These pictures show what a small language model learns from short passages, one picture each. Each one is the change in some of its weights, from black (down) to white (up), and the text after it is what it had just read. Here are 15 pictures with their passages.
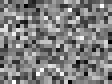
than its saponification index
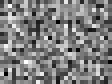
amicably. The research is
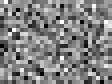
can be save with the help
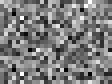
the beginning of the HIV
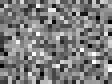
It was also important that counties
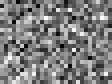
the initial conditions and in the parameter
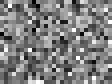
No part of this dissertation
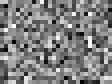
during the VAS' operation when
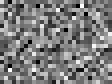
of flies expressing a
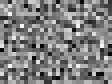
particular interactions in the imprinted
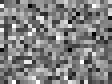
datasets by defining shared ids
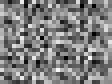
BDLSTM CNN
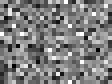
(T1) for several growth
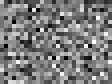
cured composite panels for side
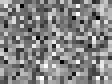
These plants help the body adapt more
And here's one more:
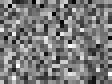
governing the other ones.
